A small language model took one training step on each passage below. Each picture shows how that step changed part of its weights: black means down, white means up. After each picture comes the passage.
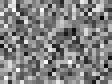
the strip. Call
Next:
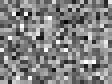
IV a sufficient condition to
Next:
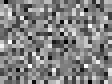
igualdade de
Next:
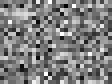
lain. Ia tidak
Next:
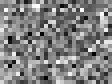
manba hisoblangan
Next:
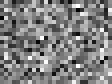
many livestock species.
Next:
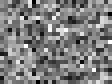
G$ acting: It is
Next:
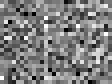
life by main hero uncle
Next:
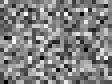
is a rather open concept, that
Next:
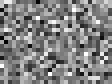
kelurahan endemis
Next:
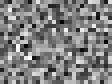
Tjurina number) in
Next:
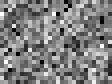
разі, якщо
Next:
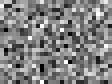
given PIC will have the
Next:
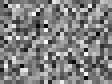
makes $\partial:M\to
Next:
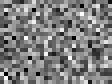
professionalizm va ijod
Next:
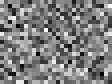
on the physical characteristics of that particular
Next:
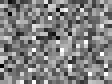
online survey that assessed the
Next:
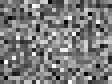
of elasticity are increased when
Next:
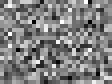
Rham differential. \bip
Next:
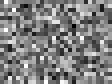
o desenvolvimento desse
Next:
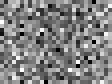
of its own characteristic of being
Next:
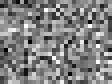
for all $c\in
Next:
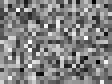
indicates the tests whose
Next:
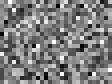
xalqaro integratsiyasini
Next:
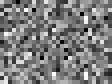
environment would be a feasible way
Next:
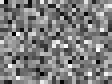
in many cases with the help of
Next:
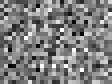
opportunity to take a job
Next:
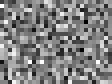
40-42%). A significant
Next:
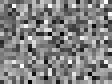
Derecho Internacional, por
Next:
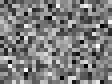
all the four sides of a
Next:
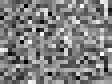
high speed rotating and
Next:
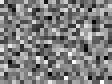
improve the indicator's performance for
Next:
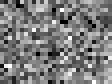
Table 1. Comparison of
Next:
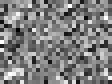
\end{equation} and
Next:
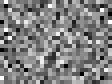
того, «мораль
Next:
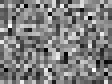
readout noise is leading noise
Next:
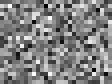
Consider the measure uniformely distributed
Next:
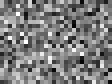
a and carotenoids
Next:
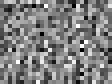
dentro de nós mesmos
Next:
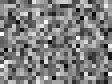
awareness High
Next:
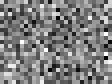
the only set in the collection
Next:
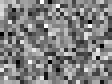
forces investigating issues related to
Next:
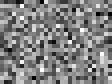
strategy. Two other known
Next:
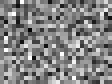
diversity and conflict;
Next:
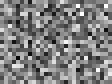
aware of the work and
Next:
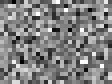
va dietro comincia
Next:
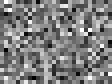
informasi. Metode ini
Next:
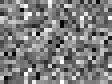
approximated by Vaisman
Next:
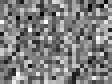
identifiable individual-level
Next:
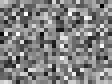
and a subdifferentially
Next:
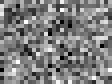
*. Correlation is significant at
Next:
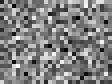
is the {\it quotient} and
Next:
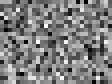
groups and subgroups of a
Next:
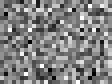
condition occurs in the NBC
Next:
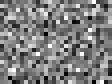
which is less than the table value
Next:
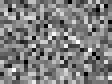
of generating ceramic form and
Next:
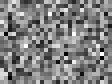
îngrijorați de
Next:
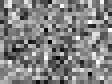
(1) meteorological
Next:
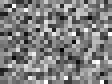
nazariy qarashlari
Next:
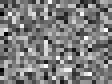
additive, recessive
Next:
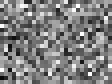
häufig untersucht
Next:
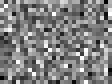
big kernels. As
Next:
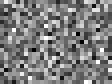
keyingi nashrlarda
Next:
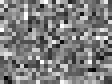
transport (J_c) which
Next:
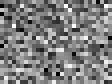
locate the parts. The
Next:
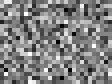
orasidagi vertikal
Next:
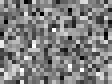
\epsilon \urcorner
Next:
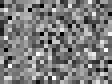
lot of EVs in
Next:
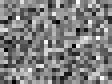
sub-unit, thus including the
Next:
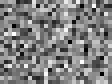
corresponded ($F^T
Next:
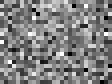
$Q$ is the inverse of
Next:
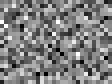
surface \begin{equation}
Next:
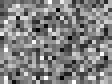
average: the pace –
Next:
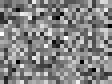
considered a promising resource
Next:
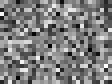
use of an extension equation applied to
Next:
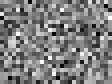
groups act on $P$ by
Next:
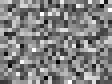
i.e. had seeds
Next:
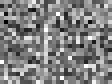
надавати роботам
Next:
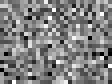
as an undergraduate
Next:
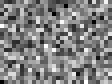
absorption. Obviously,
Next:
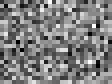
or cone-beam computed
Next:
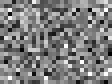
that can be applied to determine the
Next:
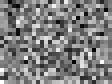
patients generally belonged to grade
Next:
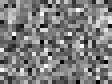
En esto daba el
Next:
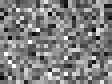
compute the resolution diagram from the
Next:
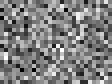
the standard, e.g.
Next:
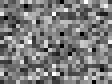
d'une personne.
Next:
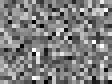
strategy does not quite work for
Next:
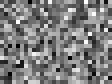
leitura são aspectos que
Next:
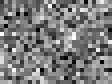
There are six options for
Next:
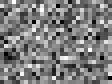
below. Theorem II was first
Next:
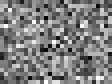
some $\lambda >0$ and
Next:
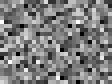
} \begin{document}
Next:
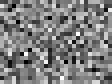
a total of b_1 and
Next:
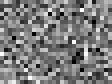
concerns about hazardous
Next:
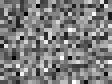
such as the external lateral
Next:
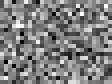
a complex effort to
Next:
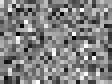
للترك ،
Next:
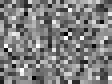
bilan aloqasi borligini
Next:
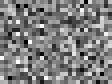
Jacobian of the
